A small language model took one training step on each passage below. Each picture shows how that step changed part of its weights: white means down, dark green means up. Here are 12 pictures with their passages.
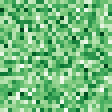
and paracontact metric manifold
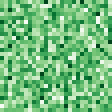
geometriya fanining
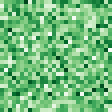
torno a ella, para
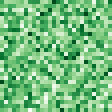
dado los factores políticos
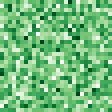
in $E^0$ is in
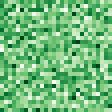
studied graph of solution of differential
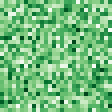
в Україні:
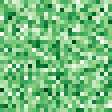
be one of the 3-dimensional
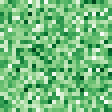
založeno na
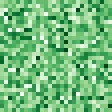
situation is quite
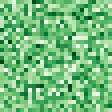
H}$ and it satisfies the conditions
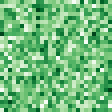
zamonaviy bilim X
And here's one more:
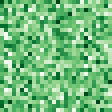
Frechet space $W$. Then
